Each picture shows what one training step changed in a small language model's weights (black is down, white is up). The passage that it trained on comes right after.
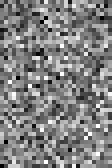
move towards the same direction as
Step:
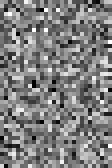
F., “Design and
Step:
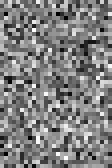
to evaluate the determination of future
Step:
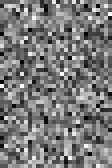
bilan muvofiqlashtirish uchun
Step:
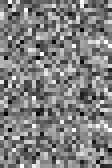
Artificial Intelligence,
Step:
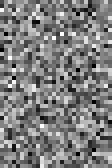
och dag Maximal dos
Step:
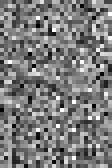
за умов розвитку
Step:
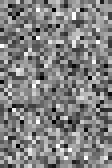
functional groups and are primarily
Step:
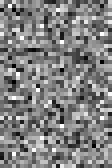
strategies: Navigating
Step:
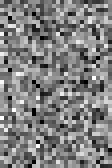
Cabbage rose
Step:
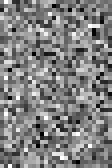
which there are few published
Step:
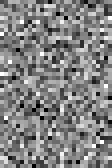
thermodynamic ligand
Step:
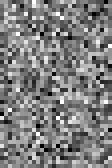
that this plant contained significant
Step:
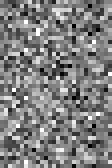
of a promising new FET
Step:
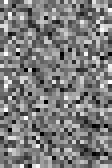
Miembro del Consejo
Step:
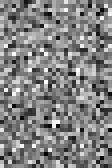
образ Непорочного
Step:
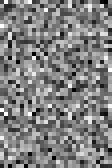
geographies, and built
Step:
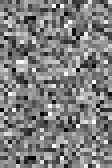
carrier frequency of
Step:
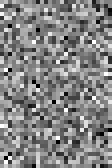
Equation 8 The first stage
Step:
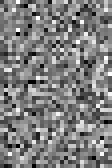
с повседневной
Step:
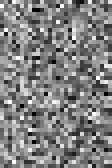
UGR team uses the
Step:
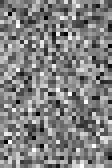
of cases were diagnosed with
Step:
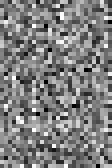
engineer's degree in
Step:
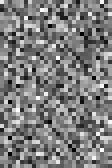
transformations, in terms of
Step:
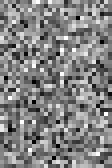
informal trade related to the
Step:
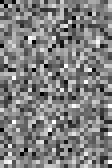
in the Arab World:
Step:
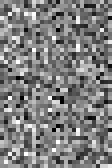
aim of developing an optimized
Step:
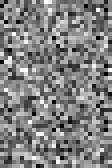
what provided the institutional framework to
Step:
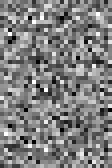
imperative [2]. The
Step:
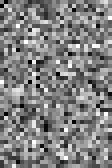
does not have sufficient computing
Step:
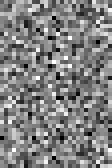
the construction of concrete
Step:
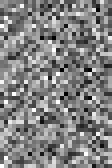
Ayub SANTO
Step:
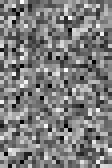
tadqiqot ishida
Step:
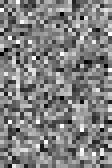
research question and t-tests
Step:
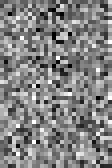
of feedback and
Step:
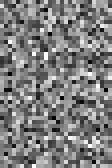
BNCC. Su implementación
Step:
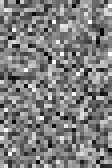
esa adresatda
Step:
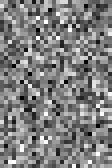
awareness amongst
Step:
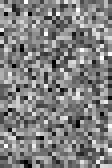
identified and systematised by
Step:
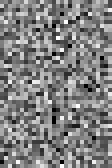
J Biomed Mater
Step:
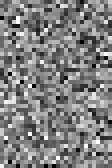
por fim, estabelecer
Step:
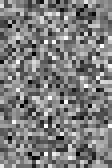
потенциал мы
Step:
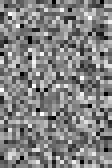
в това, че почти
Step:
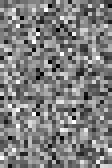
s, CH) and
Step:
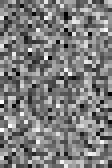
qad olsa erdi
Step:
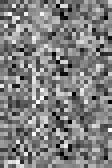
testing was used for the
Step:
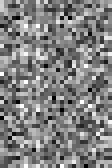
va turistik firmalar
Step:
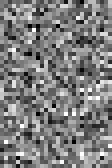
(i.e transverse to
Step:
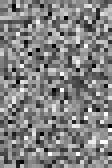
dunyoda umumiy
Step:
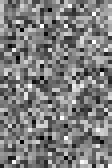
în asolamentele cu
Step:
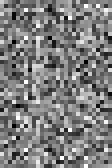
birliklari sifatida
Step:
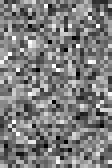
the unique character of India –
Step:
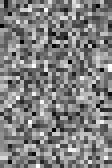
of visited cities or the
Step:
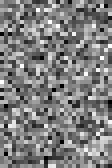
enfoque dos cuidados
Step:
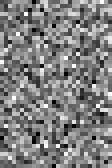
emphasizes the
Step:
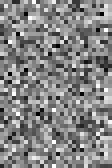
constitucional nacional, y que
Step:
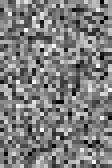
Borghese*, Milano
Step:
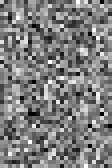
oversimplified, including a
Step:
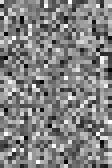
: A systematic review
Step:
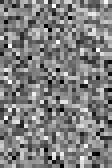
коммуникационных процессов
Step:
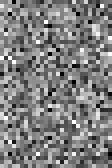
\right] \\ & \times
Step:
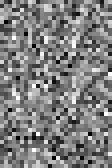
and O atoms located
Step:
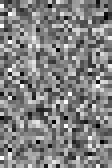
», semánticamente
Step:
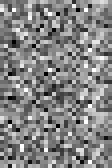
se deu ao executar
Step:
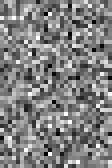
the northern bald
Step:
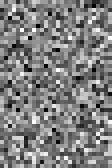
data flows, specialized
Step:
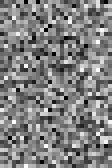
de la caza y hasta
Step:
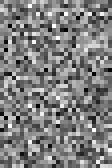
a segunda barra de
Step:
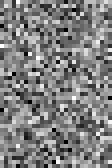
the novella assumes an
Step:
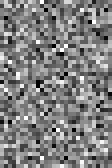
проблемы облегчило бы
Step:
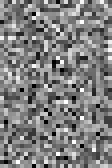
Committee tasked with
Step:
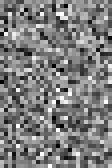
currently implemented in secondary
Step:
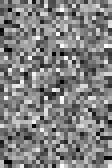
their commitment to purchasing
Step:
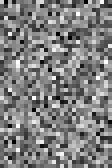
which is usually a constant growth
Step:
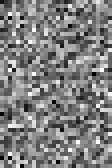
the technical, economic, and social
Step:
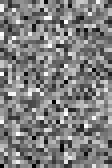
EJ, R Karnes
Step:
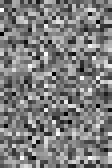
the COVID-19
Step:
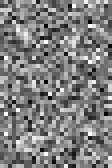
Outsiders From
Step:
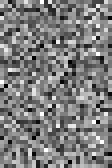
However, the intricacies
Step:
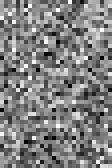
ne sont plus en mesure
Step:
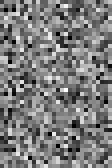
given that this quality is inherent
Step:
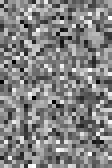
in the three classes experienced an
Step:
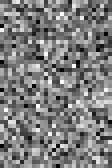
paired testicular
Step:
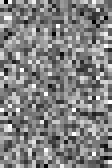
University in Prague,
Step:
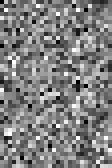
se embasou em observações
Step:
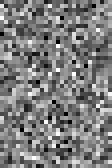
the seven host institutions,
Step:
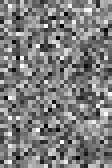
yuz yigirma
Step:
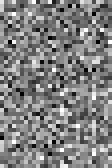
разработке ИИ.
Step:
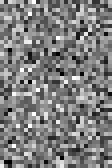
and economic stability. Due to
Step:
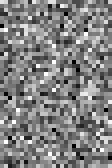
de poder calorífico
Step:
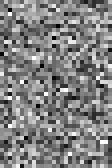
Practices, Medical
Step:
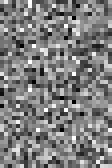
in singoli casi
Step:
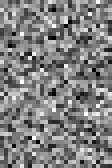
Guy Cochrane
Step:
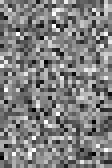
Ключевая слова:
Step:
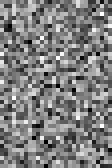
aléas tant lors de
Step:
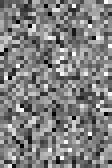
for the present prospective
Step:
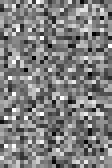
COORDINATES OF
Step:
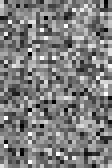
воды примесей с
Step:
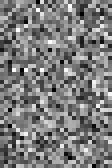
in sub-Saharan
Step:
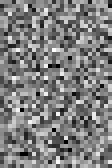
the Ikwuano,
